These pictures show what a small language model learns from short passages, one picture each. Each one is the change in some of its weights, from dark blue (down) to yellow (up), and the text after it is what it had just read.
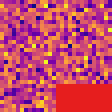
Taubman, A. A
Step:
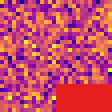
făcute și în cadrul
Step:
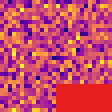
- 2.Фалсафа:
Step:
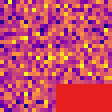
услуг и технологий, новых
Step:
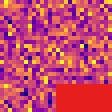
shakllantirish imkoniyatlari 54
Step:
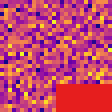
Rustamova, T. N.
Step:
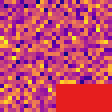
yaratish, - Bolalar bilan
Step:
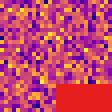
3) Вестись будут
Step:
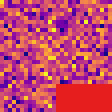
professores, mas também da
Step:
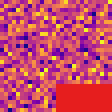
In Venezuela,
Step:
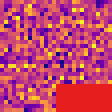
germinação sob estresse e
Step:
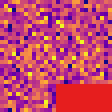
were consulted, all
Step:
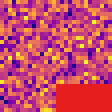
1,0 s reduziert, was
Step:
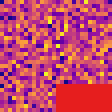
qiyin, lekin
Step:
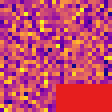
va bu jarayonlarni qabul
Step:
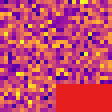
realizadas através dos descritores
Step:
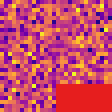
фаолиятини кенг
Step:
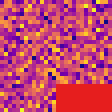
bilan o'ynash bu tishlarni
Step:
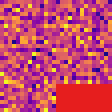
iborat. Ushbu
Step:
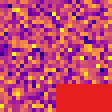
a constantes conflitos com a
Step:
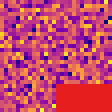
mavjudligini ko'rsatgan.
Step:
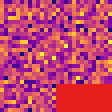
und Methodenkritik
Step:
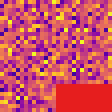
este dictată de
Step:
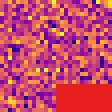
as unidades habitacionais nas
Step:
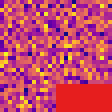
differential", Journal of
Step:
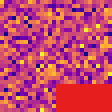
Petrucci, S.
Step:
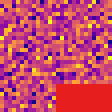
амплуа більшою
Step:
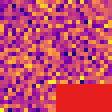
Chimene Kuhn Nobre
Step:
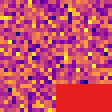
jihatdan hikmatli
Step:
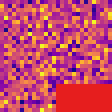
dell’entroterra) ma
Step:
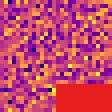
britânica Isabella
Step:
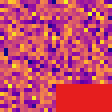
dalil keltiradi:
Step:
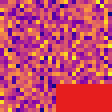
amaliy natijalari va nazariy
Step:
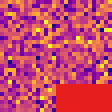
программ публичной
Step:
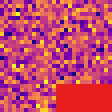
obecne w art. 138
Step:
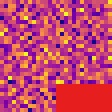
ein Wort, das mit *μ*
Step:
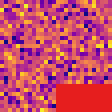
xususiyat kasb etadi va
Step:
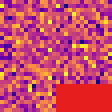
tedavi görmekte olan 343
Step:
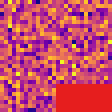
Efforts to provide
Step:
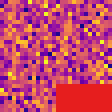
peragian. Lalu
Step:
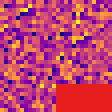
erlebt wird – und in
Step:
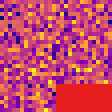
“ordem democrática”, uma
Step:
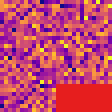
determine the frequency of
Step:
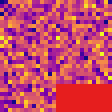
modellar mavjud. Buning uchun
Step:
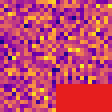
Paulo, Brasil). Jennifer
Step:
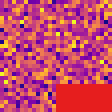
Siglo XXI. -
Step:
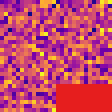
data that processed by using
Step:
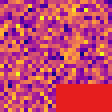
öncesi yaşamlarına
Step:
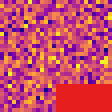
с подачи до тех пор, пока
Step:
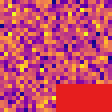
a bombázások
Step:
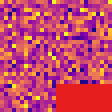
Lisää niittyjä
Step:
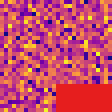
bij hun onderzoek.
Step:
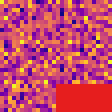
shuni aytishimiz mumkinki biz
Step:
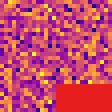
substantivo. O referido
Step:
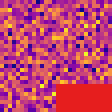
ijodiy natija yetarli
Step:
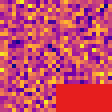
l'absence totale de plan
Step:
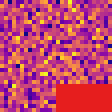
berusia lanjut yang berada
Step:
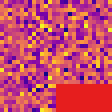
18. Тимошенко
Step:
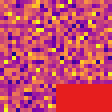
faoliyatida yagona maqsad va
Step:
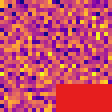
empregado), incluindo também
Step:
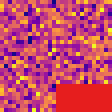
científicos, entre ellos Jacques
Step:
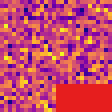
en exergue une remarque
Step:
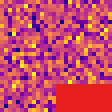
комплекс вазифаларни ҳал
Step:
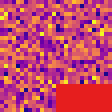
understand the meaning of
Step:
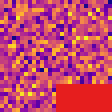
fármacos: desafios
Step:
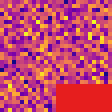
Food Policy,
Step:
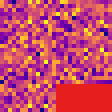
державний контроль за
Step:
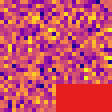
van het toezicht in de
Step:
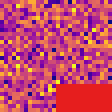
то, что несовместимо
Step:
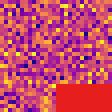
Varuh človekovih
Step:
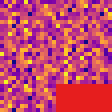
sur le marché. Selon
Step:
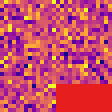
uitvoerende werk voor zijn
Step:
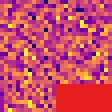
в том же году
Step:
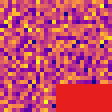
kunda Xitoyning jahon
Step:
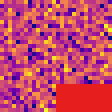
se poate concluziona
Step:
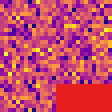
ularga to'g'ri
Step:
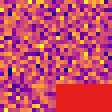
Abdurasulovich O'zbekiston
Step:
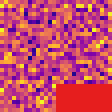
Energy and Sources
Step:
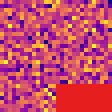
risco associados ao câncer
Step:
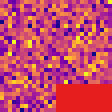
документы и материалы
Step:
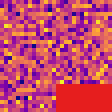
Spesifikasi Belt
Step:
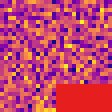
agrotexnologiyalarning joriy
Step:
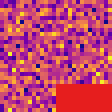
desencadeadas experiências de
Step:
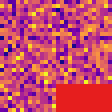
o ensino/aprendizagem.
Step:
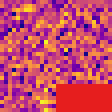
practică a timpului
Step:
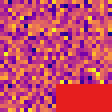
çalışma tamamlanmıştır.
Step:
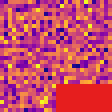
Mobil operatsion tizimlar
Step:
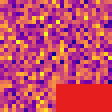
des Faktors Mensch.
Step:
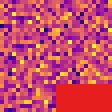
carácter habitacional, lo
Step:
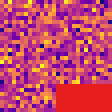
vez mayores, además de
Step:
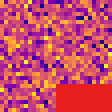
participatives aux règles de
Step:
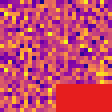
povezav znova
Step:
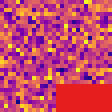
tarkibiy qismidan kelib
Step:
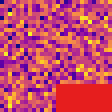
algemene contrôle.*
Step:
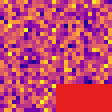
Publizieren streicht
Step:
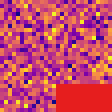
delam ob administrativnyh
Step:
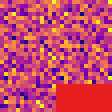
werden. Häufig haben
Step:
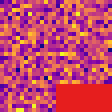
harfdan ham iborat
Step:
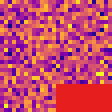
l'importance de la
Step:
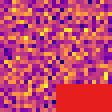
*game* edukasi
